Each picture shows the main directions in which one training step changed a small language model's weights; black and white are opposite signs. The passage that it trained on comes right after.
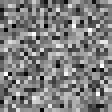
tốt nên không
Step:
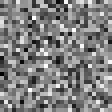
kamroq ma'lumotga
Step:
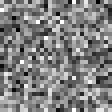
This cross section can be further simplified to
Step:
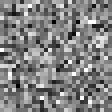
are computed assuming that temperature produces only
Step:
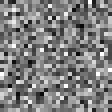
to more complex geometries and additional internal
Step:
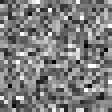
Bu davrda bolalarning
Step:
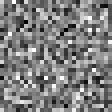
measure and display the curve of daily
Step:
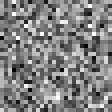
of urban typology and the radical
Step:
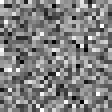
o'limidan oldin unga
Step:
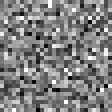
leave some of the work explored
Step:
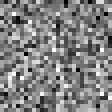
that was conducted over a long period. The
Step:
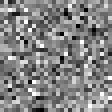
independent configurations, the sample covariance
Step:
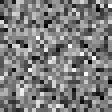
Bu esa fuqarolarning
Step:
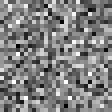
larger than a micrometer in order
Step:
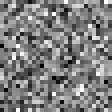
Satellite data need to be
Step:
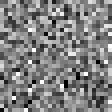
feature in Kunpeng chip.
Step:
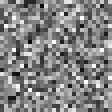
- PAPALIA, Diane
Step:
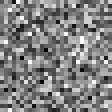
category achieved the highest
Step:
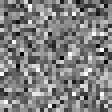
for the trajectory of research,
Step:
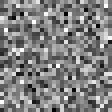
trifluoroacetic acid)
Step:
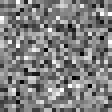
ma'lumotlari, klinik
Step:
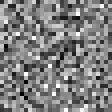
removal of Cu^{II},
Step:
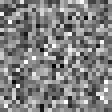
electron heating at the reverse shock:
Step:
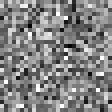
ore body is combined, respectively,
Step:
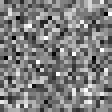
and Fig.~5, below). Distances
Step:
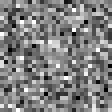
a temperature decrement at lower frequencies
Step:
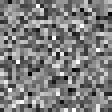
University of California
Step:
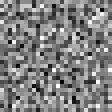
abióticos (salinidade
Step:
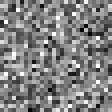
Serotonergic projections
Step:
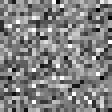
is followed by a brief summary
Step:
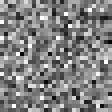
promoting actinobacteria,
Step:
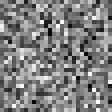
précisément au Service
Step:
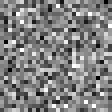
mirror. Kirish.
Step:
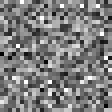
larger 400 keV window on the same
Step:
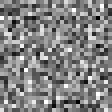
сільського населення
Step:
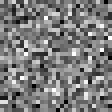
the high or low performance of the group features.
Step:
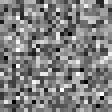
This provides a way to realize the hardware
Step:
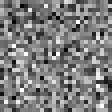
of~$J_-$, considered here.
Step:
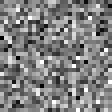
unexpectedly enhanced close to
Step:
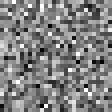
predict accurately the manhole and
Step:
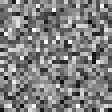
We find that $B_v$ is
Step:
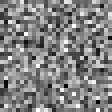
\dfrac{\partial (p_x,
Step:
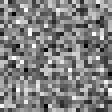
examines the quality of the environment with its
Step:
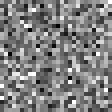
1.0 mL of different extract
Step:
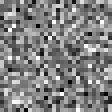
QRS complexes (QRS
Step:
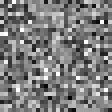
sampling points from each region. The samples were
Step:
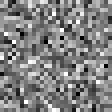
года % разница 1
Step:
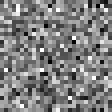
Toshkent tibbiyot
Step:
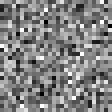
Blue Page. Associated
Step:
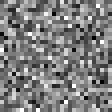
propuestas de la UNESCO
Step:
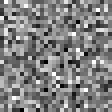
W_E $ is dimensionless.},
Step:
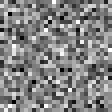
well as quantitative analyses of the
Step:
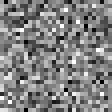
process with rate Λ . Let F be the
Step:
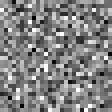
пациентам после
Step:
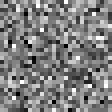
team members, Luka
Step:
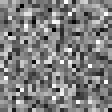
been used to calibrate the
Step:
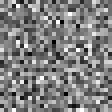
by personal skill at 3.75,
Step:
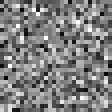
which have no neighbors inside the
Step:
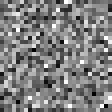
obvious in granting the triumph
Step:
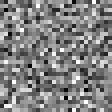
relatively small, limiting the statistical power
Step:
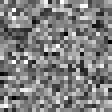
Figure 5: Comparison between the
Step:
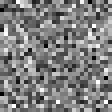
and letting higher wavelengths
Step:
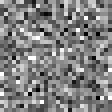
vila de Querença,
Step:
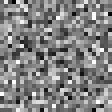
if the identification process sometimes yields
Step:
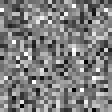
in Figure 3. If the image gets
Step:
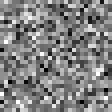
and receiving satellite
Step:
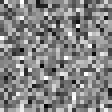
ризиками, розвиток
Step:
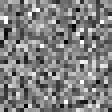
triglyceride form and
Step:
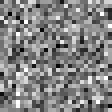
image generative modelling, and paves
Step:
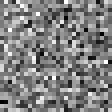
to the current mapset (see
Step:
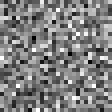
method to estimate the spatially variable parameters
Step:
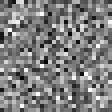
same local solution is given a different global completion
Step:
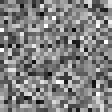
as histórias do vivido e
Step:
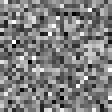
gipotezani sinab
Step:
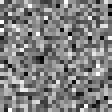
50 patients were selected. 2 groups were made and
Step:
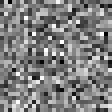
white dwarf (indicated
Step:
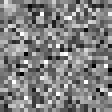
the Co-Creation Workshop
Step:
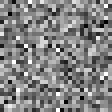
in the cultural construction of gender and
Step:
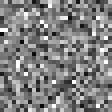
biri – bu yoshlarning
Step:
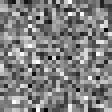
several approximations for the self-energy
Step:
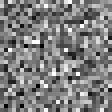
first and higher-order harmonics,
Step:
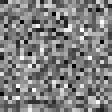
rho), а със
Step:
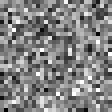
would exhibit this effect since there is a
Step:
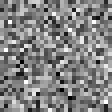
the distinction between Sa and Sb
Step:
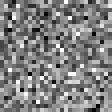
Dowell) en una escena
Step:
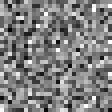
Senior Crew etc...
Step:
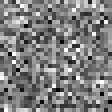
to the data was verified. *It was
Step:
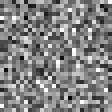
recovery slopes are typically
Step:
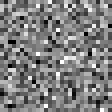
0.001), with a large standardized
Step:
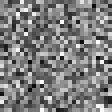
viscometer 2.5.5
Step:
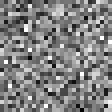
in the anterior chamber was most
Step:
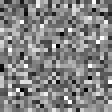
Москва, Россия,
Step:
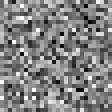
of the experimental data as a function of time is
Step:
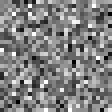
share common endpoints, however these
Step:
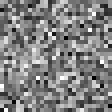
The test sequence derived from the above method for
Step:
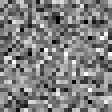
a dentist was deferred until
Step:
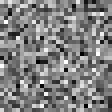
New Delhi, India
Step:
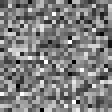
yield versus recoil energy measured in this
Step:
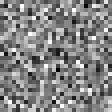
котором закодирована
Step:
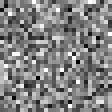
Roman Shaptala PhD,
